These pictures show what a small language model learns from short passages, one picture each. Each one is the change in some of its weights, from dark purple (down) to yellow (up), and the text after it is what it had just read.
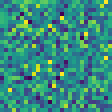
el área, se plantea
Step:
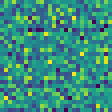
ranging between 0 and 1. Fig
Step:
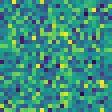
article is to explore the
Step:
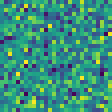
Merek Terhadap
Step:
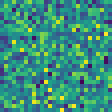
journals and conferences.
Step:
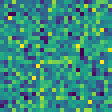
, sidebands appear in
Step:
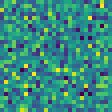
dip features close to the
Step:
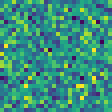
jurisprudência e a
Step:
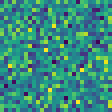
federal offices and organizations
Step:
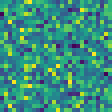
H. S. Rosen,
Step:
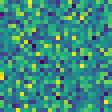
surowym zarzutem
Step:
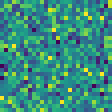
alunos trazem da sua realidade
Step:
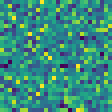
gaan dieper in op de problemen
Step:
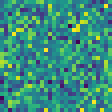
of the temperature. We observed
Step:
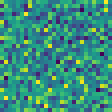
ulardan kutilayotgan
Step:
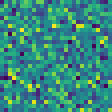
falta de conocimientos,
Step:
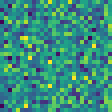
raça branca como a
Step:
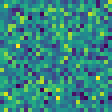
IV. RESULTS
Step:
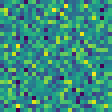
двигательных способностей
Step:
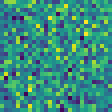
with Iannis Xenakis",
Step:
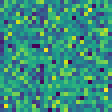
labeling [11] of
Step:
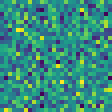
to describe impassioned
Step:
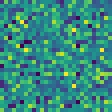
The study determined that weekly
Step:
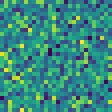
sesión para hoy con algunas
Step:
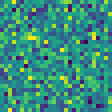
stress dependence (fig.
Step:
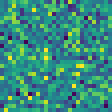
Articles related to STEM
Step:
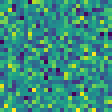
students can succeed in their learning.
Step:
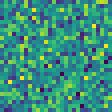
Absorption (top) and
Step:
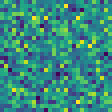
lo había propuesto
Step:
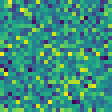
medli hece durumunda olan
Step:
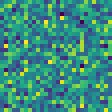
professores de Educaçao
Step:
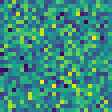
contrast between Avatar and
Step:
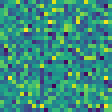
народи, кількість
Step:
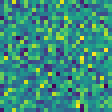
Ministers) is responsible
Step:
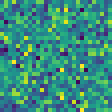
microorganisms as
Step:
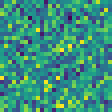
result, [the whole of the
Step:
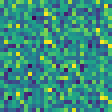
added, and the added K
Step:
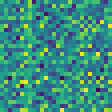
olduğunu ortaya
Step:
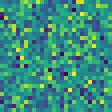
ajudant-lo a contrastar
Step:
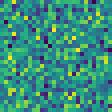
pool of compute resources,
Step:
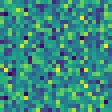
craniotomy (5 cm
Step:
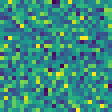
calibrated using sodium
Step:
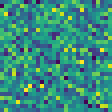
Известно, что
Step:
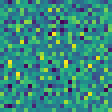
va gapga lingvistik
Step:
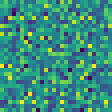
conjuntos adicionais da
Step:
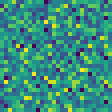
oldin, bir nechta
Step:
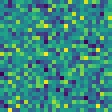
de turnover. Turnover é
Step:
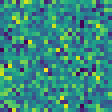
agriculture, this is a
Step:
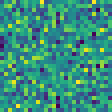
the underlying resource or
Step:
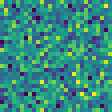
oid davlat dasturi”
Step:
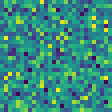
were sending a message to
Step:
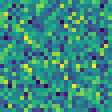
vollständige Kirche
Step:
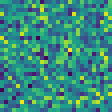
Tables S1–S4. using
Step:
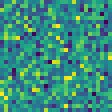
impact on the Community
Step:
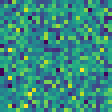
Armal. S. A.,
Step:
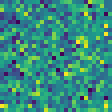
Engpass betroffen.
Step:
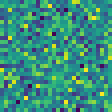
and uses of chitin include
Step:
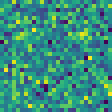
ourselves up for success.
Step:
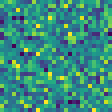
crashes and the phenomenon
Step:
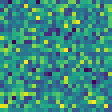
**Environmental Physics
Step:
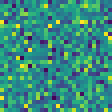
(Selvanathan vd.,
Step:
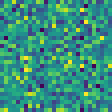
real axis $x_1 <
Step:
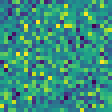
und Editorik (IDE)*.
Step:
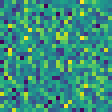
N. Koufakis, K.
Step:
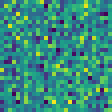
vraiment pas quel genre
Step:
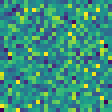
Russian and Kyrgyz
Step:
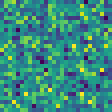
solução prática e eficaz no
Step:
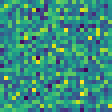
syncs with their mood have the
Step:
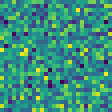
dekorativ san’ati -
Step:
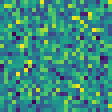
the ADT maps (see
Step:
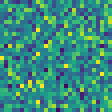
and the interfacial tension and
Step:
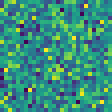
0–10 (with 0 being no
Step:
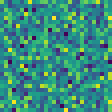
de todos los países,
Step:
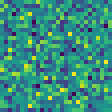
va ingliz tillari
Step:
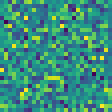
de su forma especialmente en la base
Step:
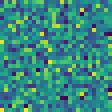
hypotheses, the second
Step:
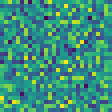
and NGS results and wrote the
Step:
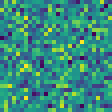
distance between each pair of data
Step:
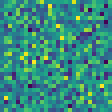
of the MPA Community
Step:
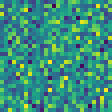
and the English grades
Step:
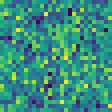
David FM Looke,
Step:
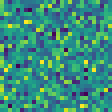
ni boshqarish va
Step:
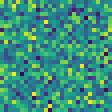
If possible, aged material
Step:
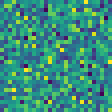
subjects by any of the
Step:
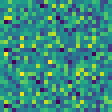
neutra ou negativa) sem
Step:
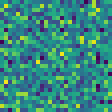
PPGAV PROGRAMA
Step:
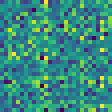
and more widely used today,
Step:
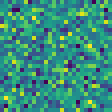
propiedad del Estado, que
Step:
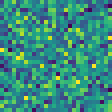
for employees to give
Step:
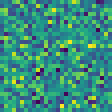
беморларнинг биопсия
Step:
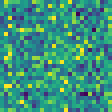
values are chosen as the
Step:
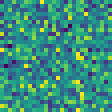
to avoid fees at doctor's
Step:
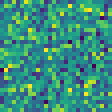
aim being fulfilled by
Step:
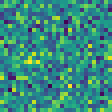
FTA is rather unique
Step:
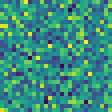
ma non riesce a implementare una
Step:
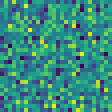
colouring agent or natural
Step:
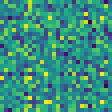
salohiyatini ochish va
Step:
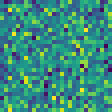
therapy for diabetes
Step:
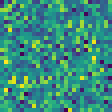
formação social, vamos analisar
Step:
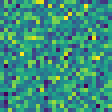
y efluentes requiere de
